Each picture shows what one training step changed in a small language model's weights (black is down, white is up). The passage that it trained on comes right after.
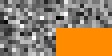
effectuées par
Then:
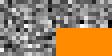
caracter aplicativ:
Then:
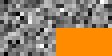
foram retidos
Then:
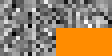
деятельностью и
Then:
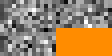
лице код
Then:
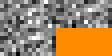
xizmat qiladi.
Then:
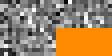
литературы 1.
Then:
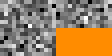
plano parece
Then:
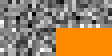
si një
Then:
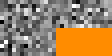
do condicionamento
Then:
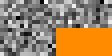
ako i
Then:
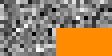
uchun talabalarning
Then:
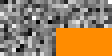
parte del paisaje
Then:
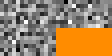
kitoblar va
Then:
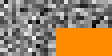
de los estudiantes
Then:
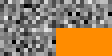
o ato
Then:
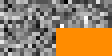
2) raqamli
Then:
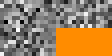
Innovation of the
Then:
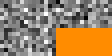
signifikansi di
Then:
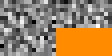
anlamak için
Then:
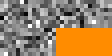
nos índices
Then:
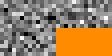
e bom estado
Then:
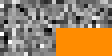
si son plus grand
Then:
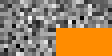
kabi foydalik
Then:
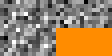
Social Science Research*
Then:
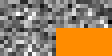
Суд, в
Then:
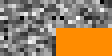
facultativo se
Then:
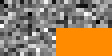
de trabalho, nem
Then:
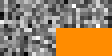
pengetahuan terhadap
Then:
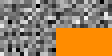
va mineral
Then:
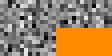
uslubi bilan
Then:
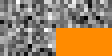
ёки сиқув
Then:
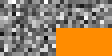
e garantir o
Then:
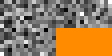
of physical
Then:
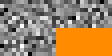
THE RISK
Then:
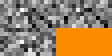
дво- або
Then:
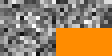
Un total de
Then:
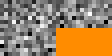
ve Karimi,
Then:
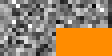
amplio de
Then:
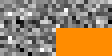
metodologik asosini
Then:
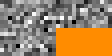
uma criteriosa
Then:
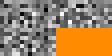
munosabat bilan
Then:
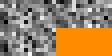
considérées comme
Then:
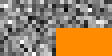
и использовать
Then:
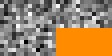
: Un regard
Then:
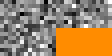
alohida ifoda
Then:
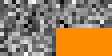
status of
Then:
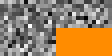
aptitud para
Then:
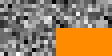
определения этого
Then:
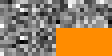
vazifalarni tezda
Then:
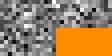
collaboration est
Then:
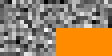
donde se encuentran
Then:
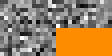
vías de
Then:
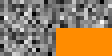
analyzed in
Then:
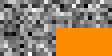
qiluvchi ahamiyatga
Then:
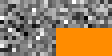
mensagem que
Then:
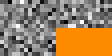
«Faire en
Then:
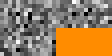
ajudado a
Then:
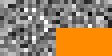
своей деятельности на
